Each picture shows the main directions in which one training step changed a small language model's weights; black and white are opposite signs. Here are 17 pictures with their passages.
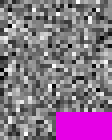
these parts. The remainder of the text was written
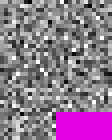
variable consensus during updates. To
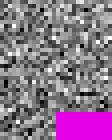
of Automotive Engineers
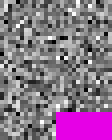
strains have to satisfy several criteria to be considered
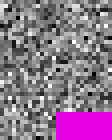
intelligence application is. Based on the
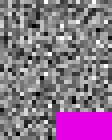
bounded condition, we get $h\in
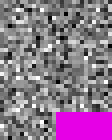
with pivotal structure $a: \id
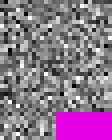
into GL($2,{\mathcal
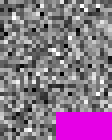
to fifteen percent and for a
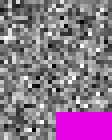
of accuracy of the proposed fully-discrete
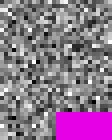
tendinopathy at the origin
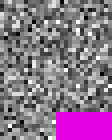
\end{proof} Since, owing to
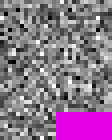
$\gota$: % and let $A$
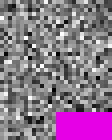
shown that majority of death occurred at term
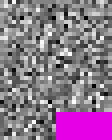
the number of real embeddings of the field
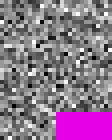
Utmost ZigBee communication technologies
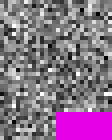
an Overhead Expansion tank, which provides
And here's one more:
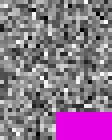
{\it rigorously} for $k
